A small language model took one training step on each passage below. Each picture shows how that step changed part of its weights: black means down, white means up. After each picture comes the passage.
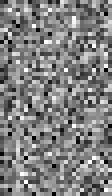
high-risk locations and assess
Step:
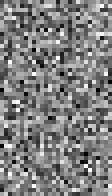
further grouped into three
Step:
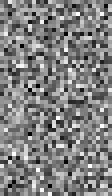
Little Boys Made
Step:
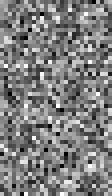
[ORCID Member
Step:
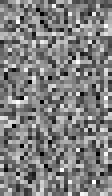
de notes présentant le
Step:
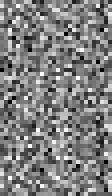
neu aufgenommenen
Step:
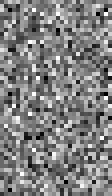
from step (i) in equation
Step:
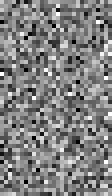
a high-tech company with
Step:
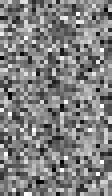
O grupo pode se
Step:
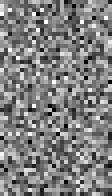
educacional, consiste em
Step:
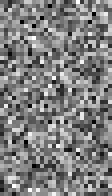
of each species was maintained
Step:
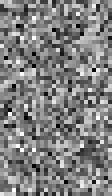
obtained from your local
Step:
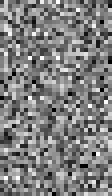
dimensions and the sine and
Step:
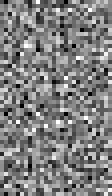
foram elaborados como artigos
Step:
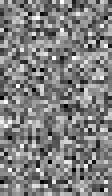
customers and increases institutional
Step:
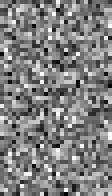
članka. Podatki
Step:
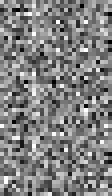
nos encontremos en
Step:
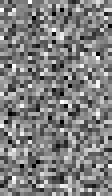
qochirish rejasi
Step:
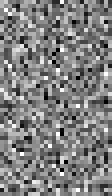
порадами щодо
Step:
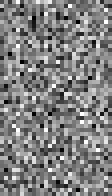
until an homogeneous and
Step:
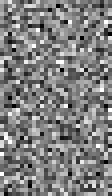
Matrix Percentage
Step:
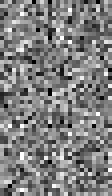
terjadi perubahan
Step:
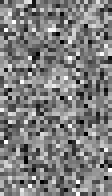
tildan ikkinchi
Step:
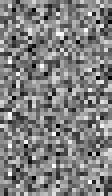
ou português.
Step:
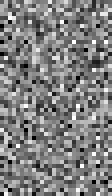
yaqin insonini
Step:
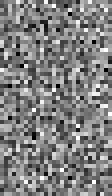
a half times per
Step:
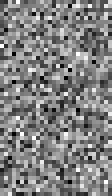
In this case, prior to the
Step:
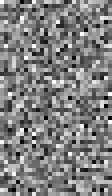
temperature of decomposition.
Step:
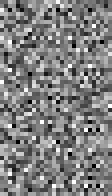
kemampuan dalam
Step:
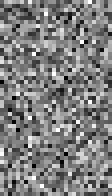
intrinsic value of scientific
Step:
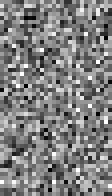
carried out, covering
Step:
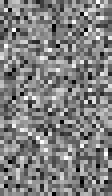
3) It is a demand and a
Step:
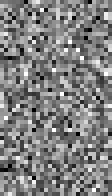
mayor atractivo
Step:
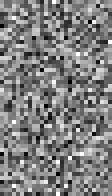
numbers and percentages.
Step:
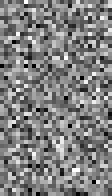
the variables of this study.
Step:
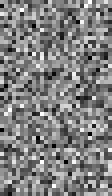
at the same time block
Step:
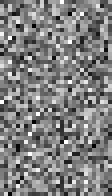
towards the concentration of
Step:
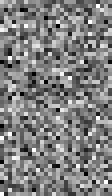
patients with the M694V
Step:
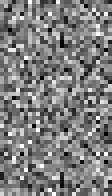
the world. The spiral
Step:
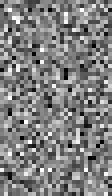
autoantibodies were
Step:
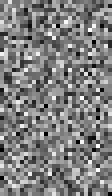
m. However, there was no significant
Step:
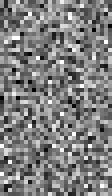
Journal of Ecology",
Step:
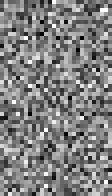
al. The role of autologous
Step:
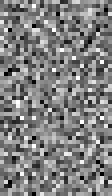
not a difference winter 6
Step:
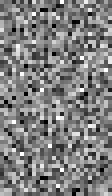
она сохраняет
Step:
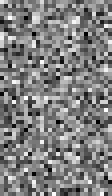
4. CONCLUZII
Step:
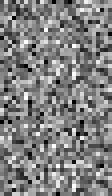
viloyati 4R 38
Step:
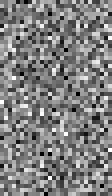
ko'plab olimlar
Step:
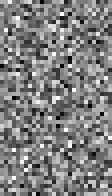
the experiments. Xuechen
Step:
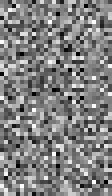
the transverse coolant
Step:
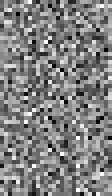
bilan birga, fikr
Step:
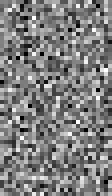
ação de bactérias
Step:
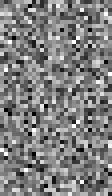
Tran, & Spears,
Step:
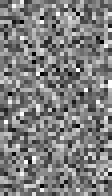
& Sons Ltd, New
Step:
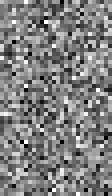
in buildings. In particular,
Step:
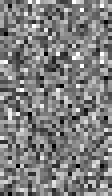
procederá da mesma
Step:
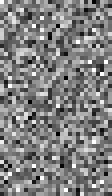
Pengembangan Media
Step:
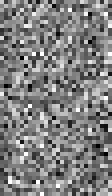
від працівників
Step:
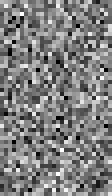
is a connection between two
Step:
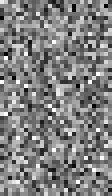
used. Although the methodology is
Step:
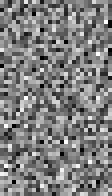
l'information de la part des
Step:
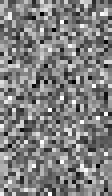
yaratish uchun turli
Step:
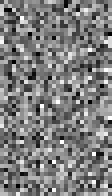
Toxic metals;
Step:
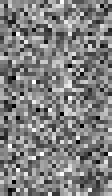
resolution of all forms of
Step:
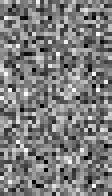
a joint statement on
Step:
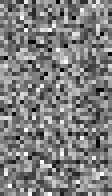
fim, junta ambos
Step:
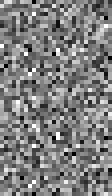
их представлений
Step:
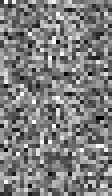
full dispatch
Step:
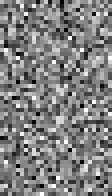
the size variation type in stage
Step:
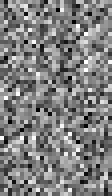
, and the second of which is
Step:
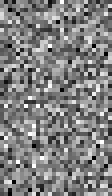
story that is especially
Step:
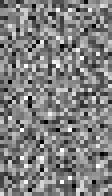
hamda 3-toifali 12
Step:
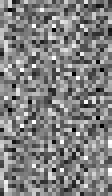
satu satuan
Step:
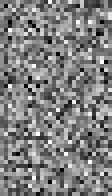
of the parts made from that
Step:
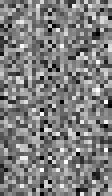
oldida turgan asosiy
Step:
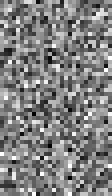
documentation, resolution,
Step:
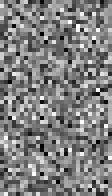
are seen to be very
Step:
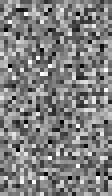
treino de habilidades
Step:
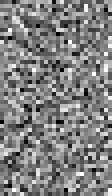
Ciência do Direito. A
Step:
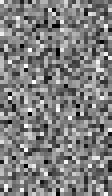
ними структурні
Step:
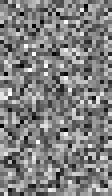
Credibility c)
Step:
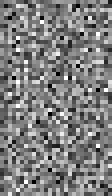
der Ausdruck eines
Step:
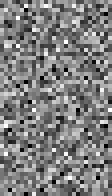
Furthermore, unemployment
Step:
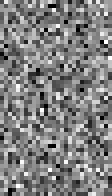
of people are stuck on
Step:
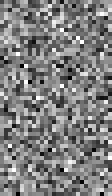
a headscarf
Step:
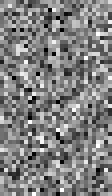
переваг закладу
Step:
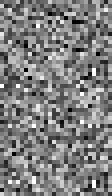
unit of blood can save
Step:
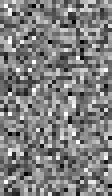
Syrian Army and
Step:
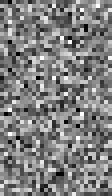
In the oral cavity, its
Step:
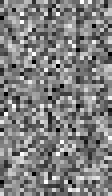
perkawinan dibawah
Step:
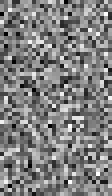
for Functional Columns
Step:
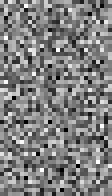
de quem compreende que as
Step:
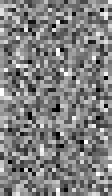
деб ҳам
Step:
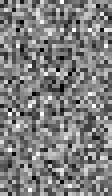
research team concentrates on collecting
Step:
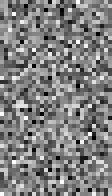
such significant results [20]. Also,
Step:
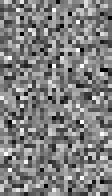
oxide nanocubes,
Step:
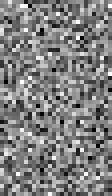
asumen un rol activo,
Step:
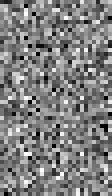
господарювання та
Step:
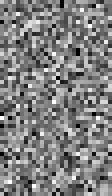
on the KUBC. Material
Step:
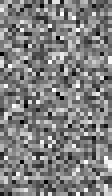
komunitas seni
